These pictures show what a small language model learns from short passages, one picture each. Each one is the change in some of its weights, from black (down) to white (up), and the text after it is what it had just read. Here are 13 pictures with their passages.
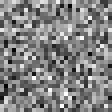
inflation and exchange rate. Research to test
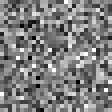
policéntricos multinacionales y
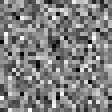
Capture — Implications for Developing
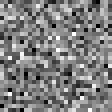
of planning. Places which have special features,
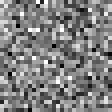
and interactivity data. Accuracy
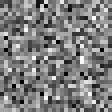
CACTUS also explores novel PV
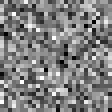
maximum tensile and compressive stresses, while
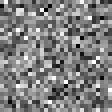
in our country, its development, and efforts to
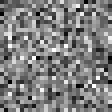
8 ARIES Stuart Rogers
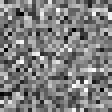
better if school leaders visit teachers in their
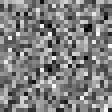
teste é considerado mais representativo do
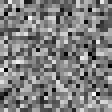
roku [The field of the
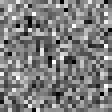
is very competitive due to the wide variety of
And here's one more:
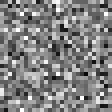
of existing literature on digital threats and the
